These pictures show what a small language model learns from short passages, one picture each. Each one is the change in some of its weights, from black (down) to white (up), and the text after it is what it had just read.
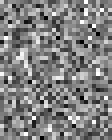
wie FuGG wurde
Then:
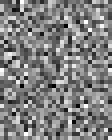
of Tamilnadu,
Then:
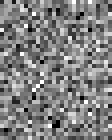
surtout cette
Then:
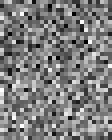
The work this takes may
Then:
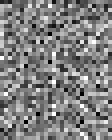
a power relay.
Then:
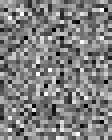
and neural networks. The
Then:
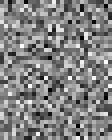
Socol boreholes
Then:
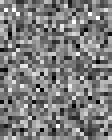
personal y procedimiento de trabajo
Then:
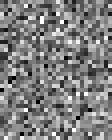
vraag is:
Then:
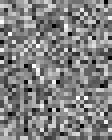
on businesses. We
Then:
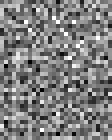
Fast Fourier
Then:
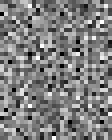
Data type: tables -
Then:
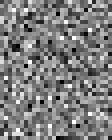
RRI”, recently
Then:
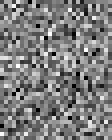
of different retrieval
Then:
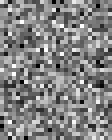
економіки, а
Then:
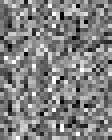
using three different large environments
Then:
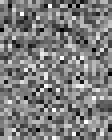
their voice heard on
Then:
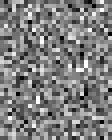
Acid Recovery.
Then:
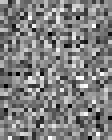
rawat jalan
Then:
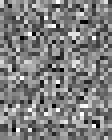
después se
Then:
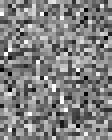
measured standard stock solutions of
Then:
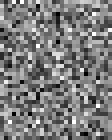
Antonio. The
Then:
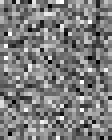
полку біля
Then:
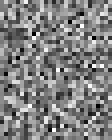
disponível, que foi da
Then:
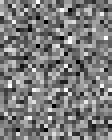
level) within the main water
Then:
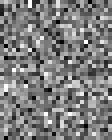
N° do processo:
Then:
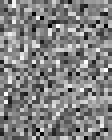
para las distintas
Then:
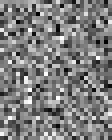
mavjudot. Obrazlarning
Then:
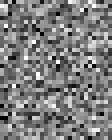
del trabajo (A.
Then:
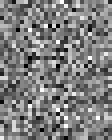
(HIV infection),
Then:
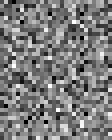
nodavlat maktablar
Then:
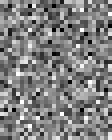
% tuproqqa
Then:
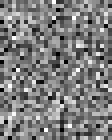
an approach to derive the
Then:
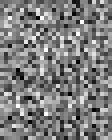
their age in their first interview
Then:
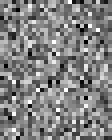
gastroparesis and
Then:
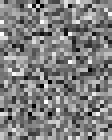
melhor caminho.
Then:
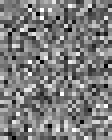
temporal en el que
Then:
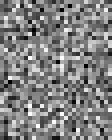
loss substrate. A
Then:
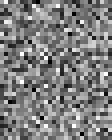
from this research as follows
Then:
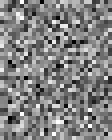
Conflicting policies of
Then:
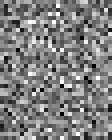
hackathons will inform
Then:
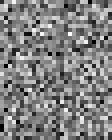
use of medicinal plants.
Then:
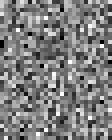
bolalarda matematik
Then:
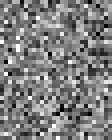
являются производными от
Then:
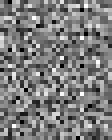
de $\sin x$
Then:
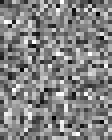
and (b) total
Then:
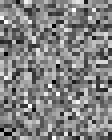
work hard to make sure
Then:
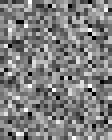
командой под
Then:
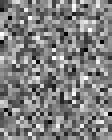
change, projections
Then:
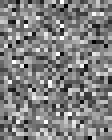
та мови,
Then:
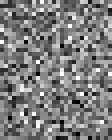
males and thus indicated that
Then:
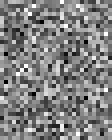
work, or his children.
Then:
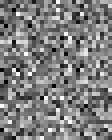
strength of an object's interaction
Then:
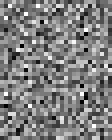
и глобализации
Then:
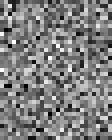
theme section consists of
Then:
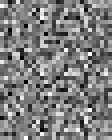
M S M x S S
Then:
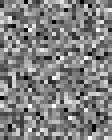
constitutional presidential
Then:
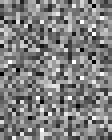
to 64 QAM with
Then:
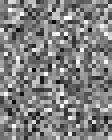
Prin actul normativ
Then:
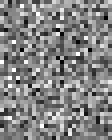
the model. Figure 6 was
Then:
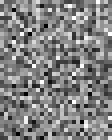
80 konsistensi
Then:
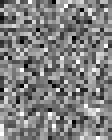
can be a successful example of
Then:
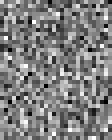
these words. Of
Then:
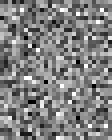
PGDE should be provided
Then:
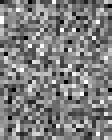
roles assigned to men
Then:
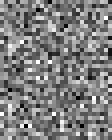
essential and cost-effective
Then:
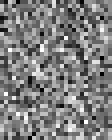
na Praça Duque
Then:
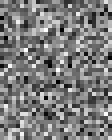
S. Modelo de
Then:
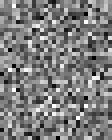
207), is debated
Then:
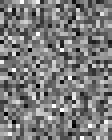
the disease would return.
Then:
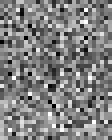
system must be limited to a
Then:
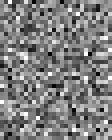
und religiöse
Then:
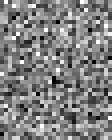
Luttr. ex
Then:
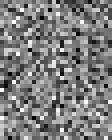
in the palace as
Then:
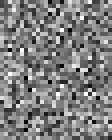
(2011). Development and assessment
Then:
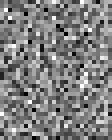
transparency, and
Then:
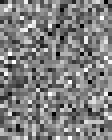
g de jabón,
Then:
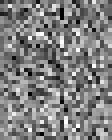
was added to each well while
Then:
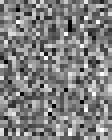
promovida pelo Tema
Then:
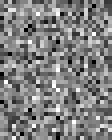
e segura. 3 A
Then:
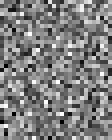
). belief(
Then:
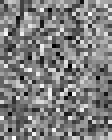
i pamięci /
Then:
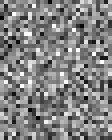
research ethics approval.
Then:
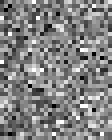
read. The purpose is to
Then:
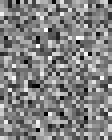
Impact The University of
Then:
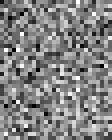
and evaluated their *in
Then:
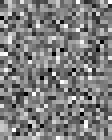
attacked per predator
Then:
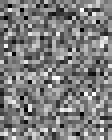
Οι Costa
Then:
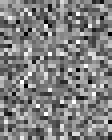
for isolated word recognition and
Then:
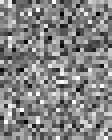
is useful and has many benefits
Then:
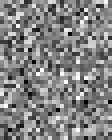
projects in companies of different areas
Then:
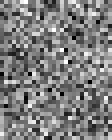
a usuarios de internet
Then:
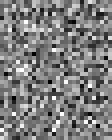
(8) Gandhi
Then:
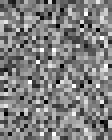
g‘oyat og‘ir
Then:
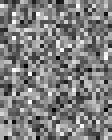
Power Balance.
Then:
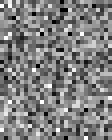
extent in positive WOM generation
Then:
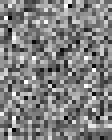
отношение к
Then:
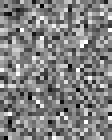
detailed clinical classification of
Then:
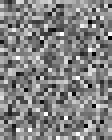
concept of citizenship defined
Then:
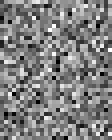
do they really tell
